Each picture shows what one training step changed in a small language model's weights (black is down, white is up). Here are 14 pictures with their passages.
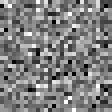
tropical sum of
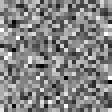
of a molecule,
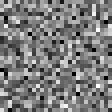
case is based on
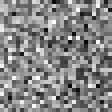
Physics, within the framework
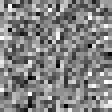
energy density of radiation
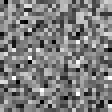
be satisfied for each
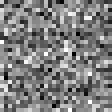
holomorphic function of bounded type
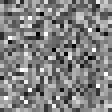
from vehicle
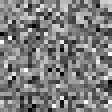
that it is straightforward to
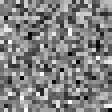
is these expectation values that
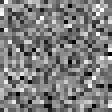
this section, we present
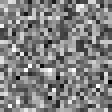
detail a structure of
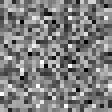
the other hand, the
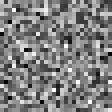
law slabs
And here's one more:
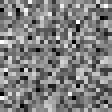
unconditionally stable
